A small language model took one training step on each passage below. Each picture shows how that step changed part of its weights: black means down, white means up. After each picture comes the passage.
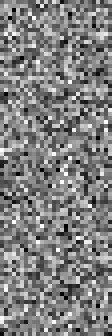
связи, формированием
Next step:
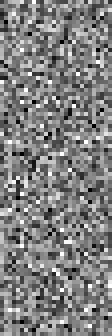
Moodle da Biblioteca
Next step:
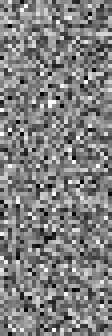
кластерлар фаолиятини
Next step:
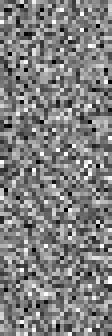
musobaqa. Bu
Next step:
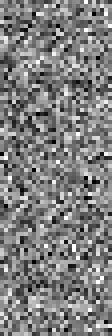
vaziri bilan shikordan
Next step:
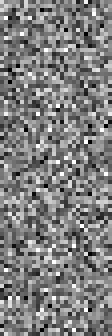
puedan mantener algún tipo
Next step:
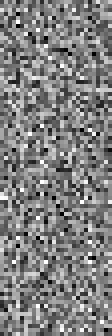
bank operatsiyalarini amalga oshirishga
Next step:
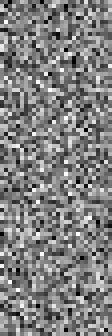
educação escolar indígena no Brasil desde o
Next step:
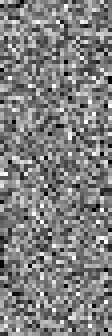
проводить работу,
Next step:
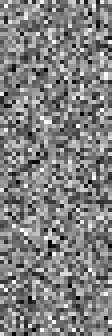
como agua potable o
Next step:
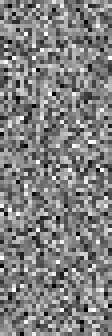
recibir esta recompensa
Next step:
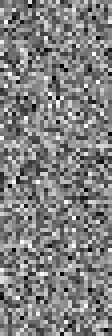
iqlimi juda kontinental
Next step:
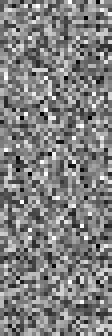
obtida pela dissolução de
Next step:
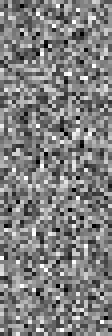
бўйича суриштирув
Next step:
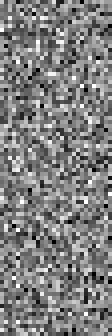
Асосий гуруҳ
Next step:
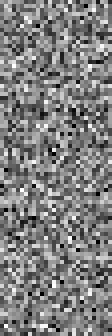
la concentración en la
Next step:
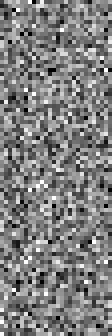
la revelación de las almas
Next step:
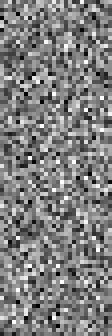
Y , para la variable de
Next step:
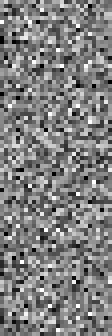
4. Furkatov
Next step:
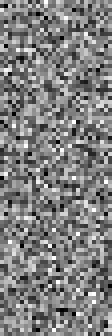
опороспособности у пациентов
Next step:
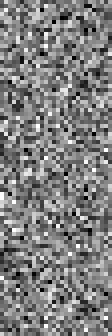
не только заинтересовать
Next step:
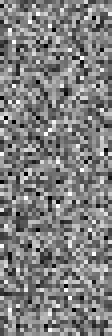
–De momento tenemos que
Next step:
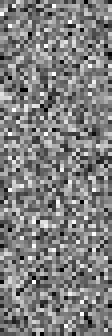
Educational curriculum.
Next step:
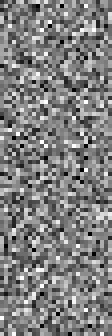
که نه؟ او
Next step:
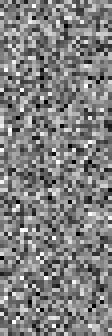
yang digunakan. Adapun
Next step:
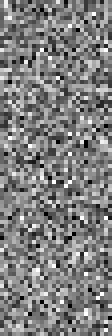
Молодший науковий
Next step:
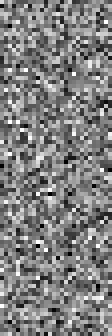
імені Т. Г.
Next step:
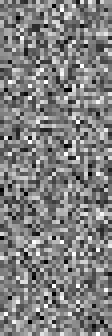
ish faoliyati yoki ijtimoiy munosabatlarni
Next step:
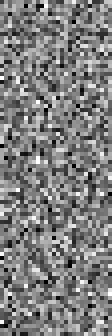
ОІ, Лучинська
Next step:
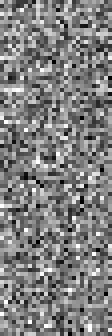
переїзд з початку
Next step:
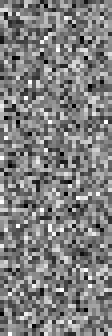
Qdirbayeva Xurliman
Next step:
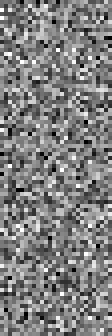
baru, sementara
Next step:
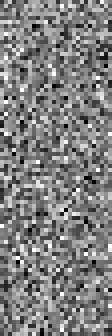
qiluvchi o'quv vositalari
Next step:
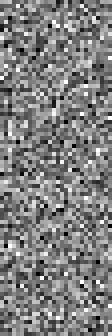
з оприлюднення даних
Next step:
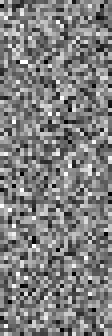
заходи, а про наявність
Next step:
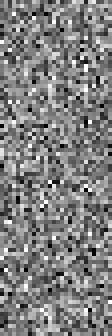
de notre mémoire
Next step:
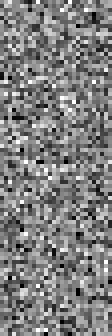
the Department of Finance and
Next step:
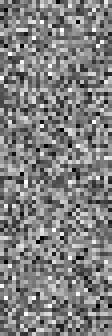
Electrónica Ciencias
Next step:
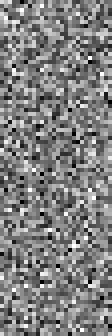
питання міжмовних відмінностей
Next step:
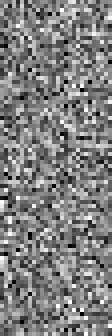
statement, will be structured
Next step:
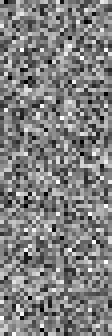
vakili o‘z imkoniyatlariga
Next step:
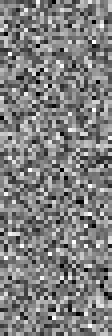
oluşacağı neticesine
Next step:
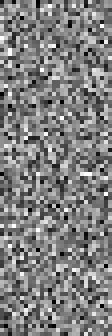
suhbat , bayon,
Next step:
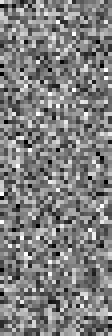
спільну діяльність. У
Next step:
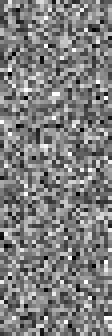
mandado de injunção
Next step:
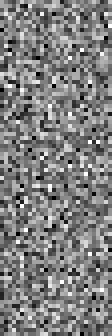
lozim. Ana shu talablar asosida
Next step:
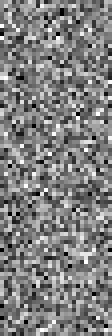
a specific form of building
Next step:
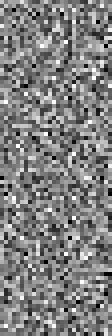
bo'lib, ulardan biri
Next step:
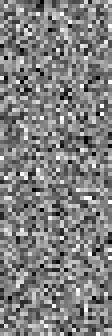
bevosita uning iqtisodiy va
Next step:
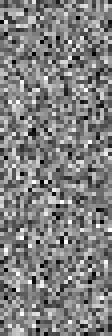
empleo de las cualidades y
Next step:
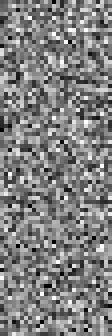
Makroiqtisodiy barqarorlik –
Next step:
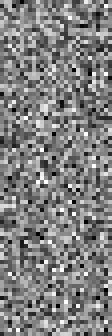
условиях конкуренции и
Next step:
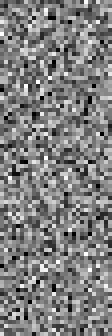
ale unui spațiu urban
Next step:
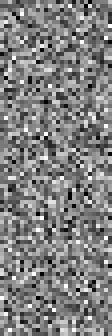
a conversation or debate.
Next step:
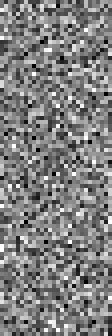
Çekirdek İnanç
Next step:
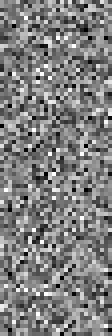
Ularning shakllanishi yangicha mazmuni
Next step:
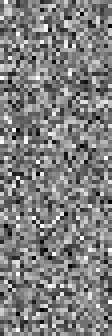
имплементация қилиш
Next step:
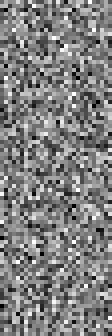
kattaliklarni aniqlash,
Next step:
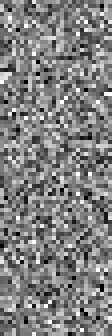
ko‘rsatgich mamlakatda
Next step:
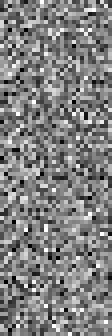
diferentes segmentos sociais contribuam na
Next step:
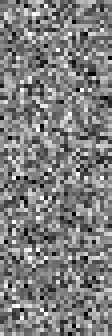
teaching. Collaborative working
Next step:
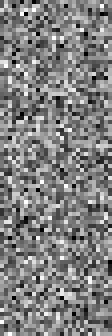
коконов m .
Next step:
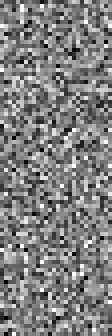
снижению комплаентности
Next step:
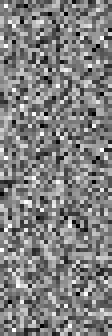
eng ko'p uchragan
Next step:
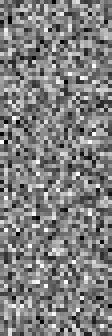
ҳақида ёмон
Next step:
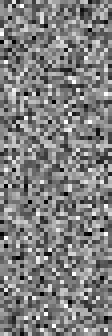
ist hinter Gold an
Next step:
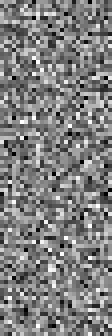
Їх юрисдикції
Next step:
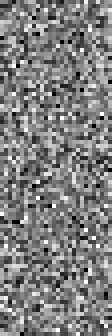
et al (2014) realiza un
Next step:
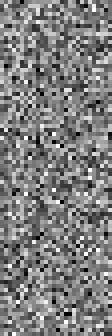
muammolar boshqalarda ham
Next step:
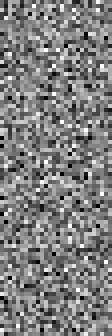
antar manusia. Bahasa
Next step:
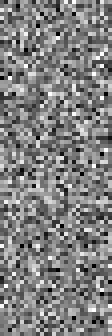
кейинги иш кунидан
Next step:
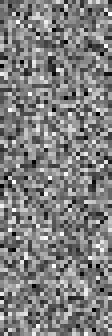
tobi yo'qligini
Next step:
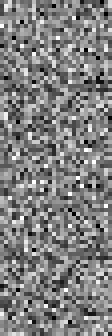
cuttings can be
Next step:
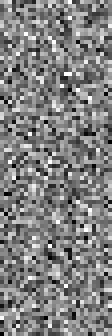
ejemplo referencial en el campo de
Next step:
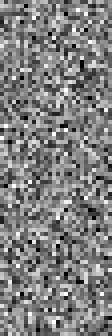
Untuk menganalisis model penelitian
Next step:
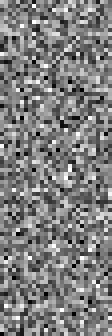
vida digna a los habitantes
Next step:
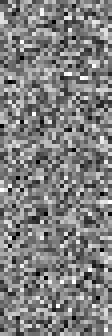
қилинишига йўл
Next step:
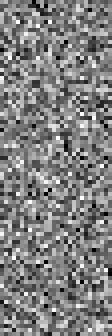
mavjud bo‘lgan hollarda
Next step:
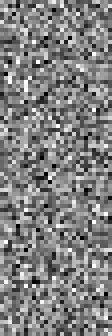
bir-birlarini tushunishi kerak.
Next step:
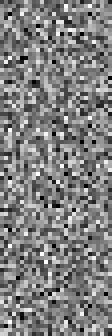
yangi tizimlarga osonroq
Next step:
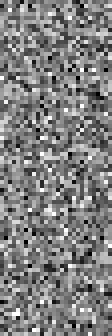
материаллар, ривожланиш
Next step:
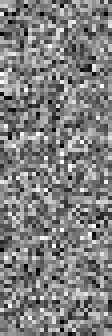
campus. This is a
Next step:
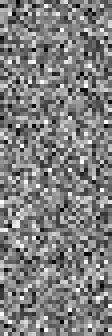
oratorii recurg în
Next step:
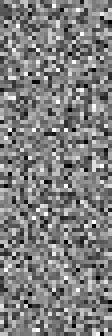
o Ministério da Educação, que
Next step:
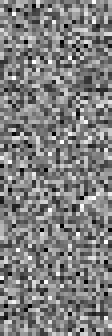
und Chance Die Ergebnisse aus
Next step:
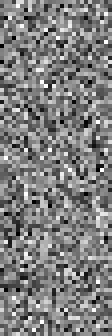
bersa, u savodli
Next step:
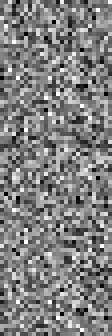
ROLI Ubaydullayeva
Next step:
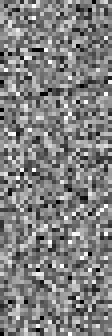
een praktisch voorbeeld
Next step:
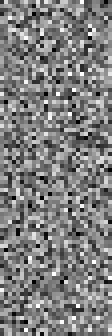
11 Trifolium L. 7
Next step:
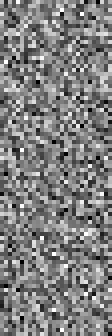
milliy bog'lar) va
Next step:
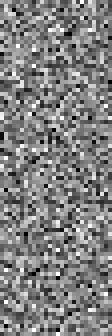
como *Enterobacter
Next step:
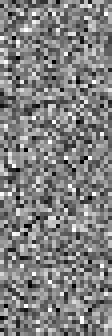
profonde sur les réalités
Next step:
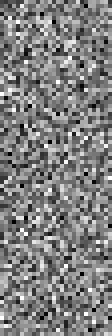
Har bir inson boshqalarga
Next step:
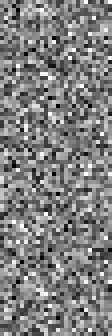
A. U. Maksudov
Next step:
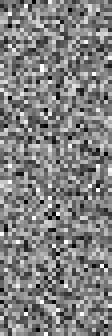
М.П., Плотровский
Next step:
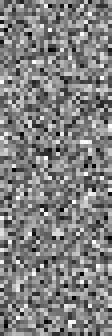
ijod qildi. Urganchda
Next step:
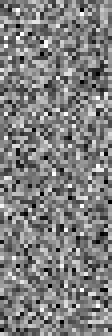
их числа и заметному
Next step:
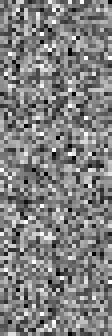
A.A., Panjiev
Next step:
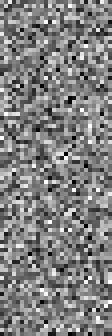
harakat qilmoqda. Hozirgi
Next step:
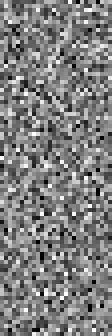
com mais de 01 ano de
